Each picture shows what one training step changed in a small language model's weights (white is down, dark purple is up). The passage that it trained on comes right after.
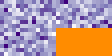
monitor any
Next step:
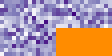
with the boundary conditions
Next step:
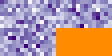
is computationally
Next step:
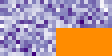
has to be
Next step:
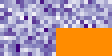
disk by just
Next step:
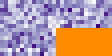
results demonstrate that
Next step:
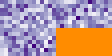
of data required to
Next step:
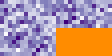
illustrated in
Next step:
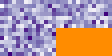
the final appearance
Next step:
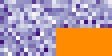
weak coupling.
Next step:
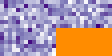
I results of the
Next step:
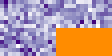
It should also be
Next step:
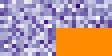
the Markov
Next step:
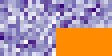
assumption of the
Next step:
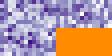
position of the target
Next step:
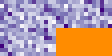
long time average
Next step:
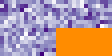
between all the samples
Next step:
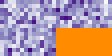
coordinates and
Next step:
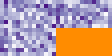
Open Sound
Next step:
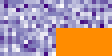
Identification of
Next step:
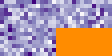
decay rate from the
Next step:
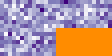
\text{ in
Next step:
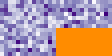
results also show that
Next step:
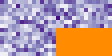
was the measurement
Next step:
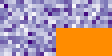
unlike the
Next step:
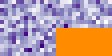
which originates in
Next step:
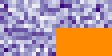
conventional PI
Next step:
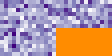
ISO with
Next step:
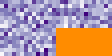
to the negative
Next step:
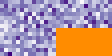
to adapt the
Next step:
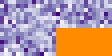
including the individuals
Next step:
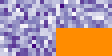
contribute to public
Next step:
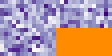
above considerations also
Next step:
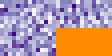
with diversity as
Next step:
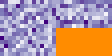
for all patients and
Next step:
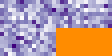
owe their
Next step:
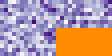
proposes a
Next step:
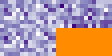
been demonstrated to
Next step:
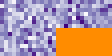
rotation followed
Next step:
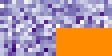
the result for
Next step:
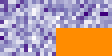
but this capability
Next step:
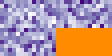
starting point of
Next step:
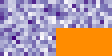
upper panel.
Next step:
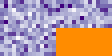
NIRM model
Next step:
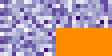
the impact of the
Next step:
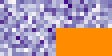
visualizes the
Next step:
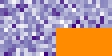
in general.
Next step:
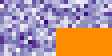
at the image of
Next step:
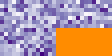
funding open
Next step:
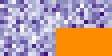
sports or not
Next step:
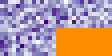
for data management and
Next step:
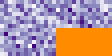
need to be
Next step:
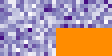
effect of an overall
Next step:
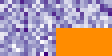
lateral or
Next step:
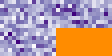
have also been
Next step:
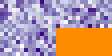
paint production.
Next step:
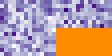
total potential by the
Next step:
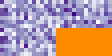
derive also
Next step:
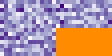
intended for
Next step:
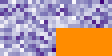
are facing the
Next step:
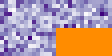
health risk
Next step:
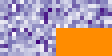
transience in
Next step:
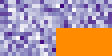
raw materials like
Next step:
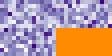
type $A$
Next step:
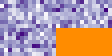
battery of
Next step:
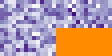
phase transition. This
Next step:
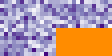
which are simplified
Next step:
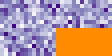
that leads to
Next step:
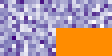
chant, he
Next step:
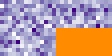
the bare mass
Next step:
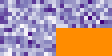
energy to the
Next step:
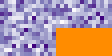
agents. The
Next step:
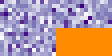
behaves like
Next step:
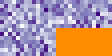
topic. \\
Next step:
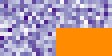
to consider the
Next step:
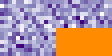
the throughput due
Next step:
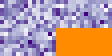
and the orbital
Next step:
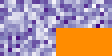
energies of several events
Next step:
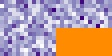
your local
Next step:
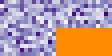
contained a
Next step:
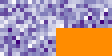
are known to
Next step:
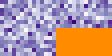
and analysis supported the
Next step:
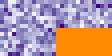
access technologies
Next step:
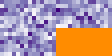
with the domain
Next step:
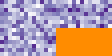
apps are identified
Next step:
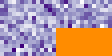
study the influence of
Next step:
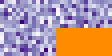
be able to
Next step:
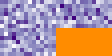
we show how to
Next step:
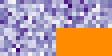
visualization in
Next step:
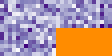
categories of
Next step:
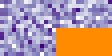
the contraction
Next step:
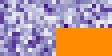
same condition for a
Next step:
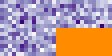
function as part of
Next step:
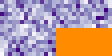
acids could not
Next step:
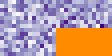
fundamental role
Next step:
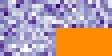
text. In other
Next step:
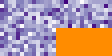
bound the number of
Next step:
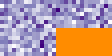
the moment of
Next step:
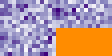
of these results in
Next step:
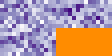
as in the
